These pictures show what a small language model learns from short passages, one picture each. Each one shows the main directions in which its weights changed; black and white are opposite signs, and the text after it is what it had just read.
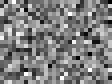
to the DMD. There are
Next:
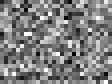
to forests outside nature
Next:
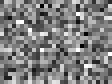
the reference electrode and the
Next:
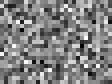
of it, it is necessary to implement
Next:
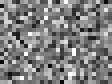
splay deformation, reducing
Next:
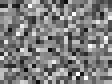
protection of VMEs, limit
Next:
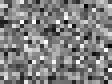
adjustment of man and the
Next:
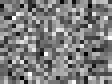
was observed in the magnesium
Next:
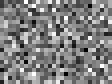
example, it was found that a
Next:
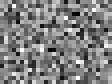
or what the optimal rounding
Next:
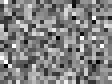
software version 3.0.
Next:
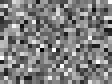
associated with various forms of
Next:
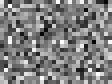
WIMP's and their
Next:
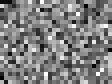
type of disorder^[5].
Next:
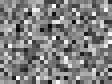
J Pharm Sci*, 14
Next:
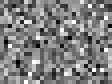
of plastic deformation into a
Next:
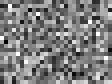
shifting the stacking relationship to
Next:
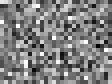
Ozbay, and S.
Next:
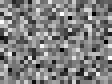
significant research and development efforts.
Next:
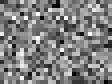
we have propose a supervised
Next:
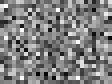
expertise to administer
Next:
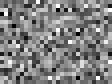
more accurate estimates of the stellar
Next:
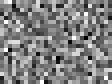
window $W$ is
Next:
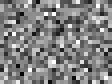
One popular P4 target is the
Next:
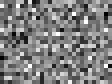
glass, wood,
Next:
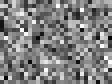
however, due to the narrow
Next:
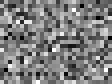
of the eligible individuals, we
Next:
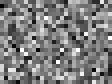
microalgae production is
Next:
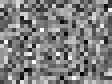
the calibration of the extracted
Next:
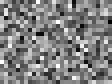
correlated with the AGN fraction
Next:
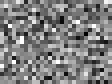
is particularly challenging. Following
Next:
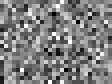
by Gonzalez et
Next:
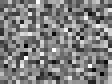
systems are commonly utilized when the
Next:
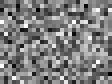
of erythrocyte
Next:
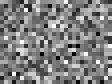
protocols. Here we give another result
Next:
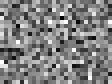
be quite dramatic due to
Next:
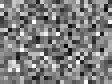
an optical fiber with the
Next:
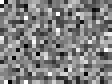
powerful tools that may help to make
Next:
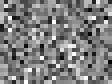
Gaussian potential becomes weak, thus the
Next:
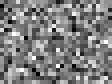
In the latter case the size of
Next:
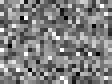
more the minimization of
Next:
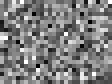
this Union. Its main
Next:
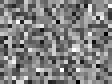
of cobalt ferrite,
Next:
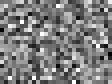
can never be used to train any
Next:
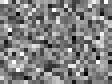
human capital in the migration
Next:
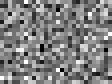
model expected time-dependent variability
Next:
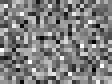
identified through topographic contrast in
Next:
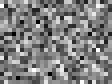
For the high currents the
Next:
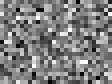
Dabigatran is both
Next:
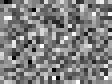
Multicore Fibers While
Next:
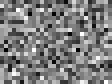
represent all BioValue
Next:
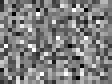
were grown at room temperature and
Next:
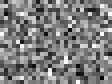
reported by primary studies concerning testing
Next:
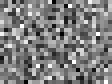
carrying professional
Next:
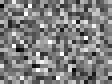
of distal artery 175
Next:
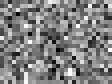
larger than that in minor ones
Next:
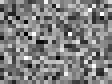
With a Cyrillic
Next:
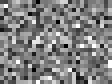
involved in the deep
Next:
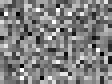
for classification. It is also important to
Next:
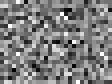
is obtained, which completes the
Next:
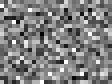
it was the actual decoding
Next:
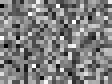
magnetic lines of force.
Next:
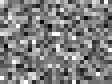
stigmatisation and
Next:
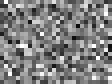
size 2.9fm are
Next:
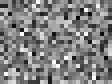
regularization term applied to the
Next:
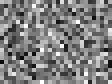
scaled to the Solar
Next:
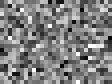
recommending."} or
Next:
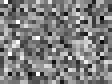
even for a spacetime that is
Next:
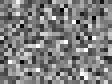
and distributed computing, emergency
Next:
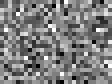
Emotional Speech
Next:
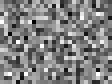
this potential and made an open source implementation
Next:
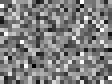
human capabilities that lie at the
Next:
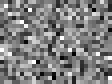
Systems. Initially,
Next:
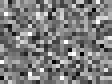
The error field can reduce the length of
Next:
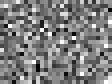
is running in the opposite
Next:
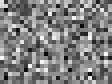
Finally, we use this quantum state
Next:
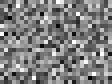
corollary in Conjecture
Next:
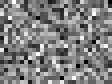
to solve since one requires knowledge of
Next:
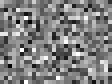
differential assignments in the process
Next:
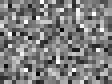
with 3 cameras connected
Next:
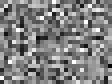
all integers $n \in
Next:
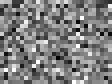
technologies to the early recognition of
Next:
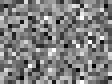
can be attributed to a continuous
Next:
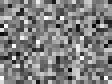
has been adopted in the study.
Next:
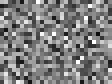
excitation away from the
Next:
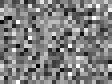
before first-instance courts,
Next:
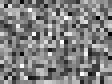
and an integer $k$:
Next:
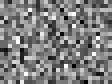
regions S1 and S2 from their
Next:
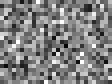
motion at the probe frequency,
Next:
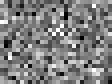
The \textit{asymmetry}
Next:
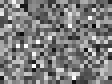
to their inherently weak
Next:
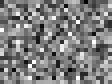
and (ii) a set of
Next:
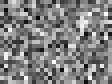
with $\alpha$, indicating enhanced
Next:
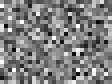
Convolutional neural network
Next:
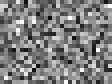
study indicated that the majority of
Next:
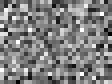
20\%, but also explains a
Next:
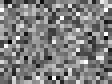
single-phase short circuits
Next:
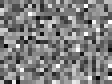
thanks A. Urieli for
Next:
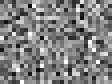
the year 2025! Moreover, it
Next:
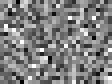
\quad (1)$$ such that
